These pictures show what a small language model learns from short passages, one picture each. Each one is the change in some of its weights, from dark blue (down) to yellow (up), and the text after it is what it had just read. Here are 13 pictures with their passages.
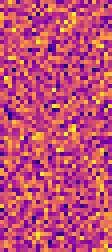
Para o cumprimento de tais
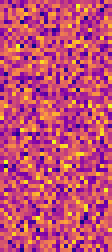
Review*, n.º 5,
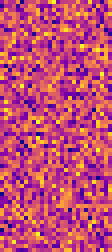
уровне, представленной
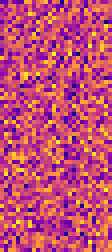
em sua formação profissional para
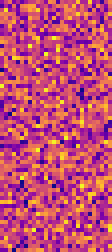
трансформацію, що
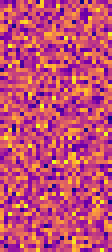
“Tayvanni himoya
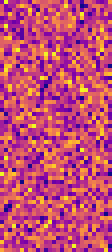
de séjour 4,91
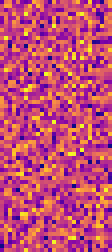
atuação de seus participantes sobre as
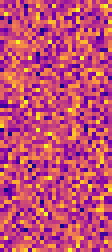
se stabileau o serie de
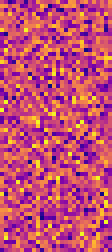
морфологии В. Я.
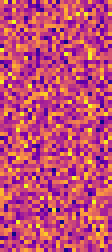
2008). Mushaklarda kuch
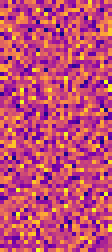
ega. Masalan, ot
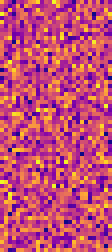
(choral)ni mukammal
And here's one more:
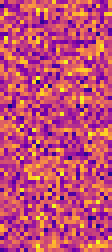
киритади; - ✓
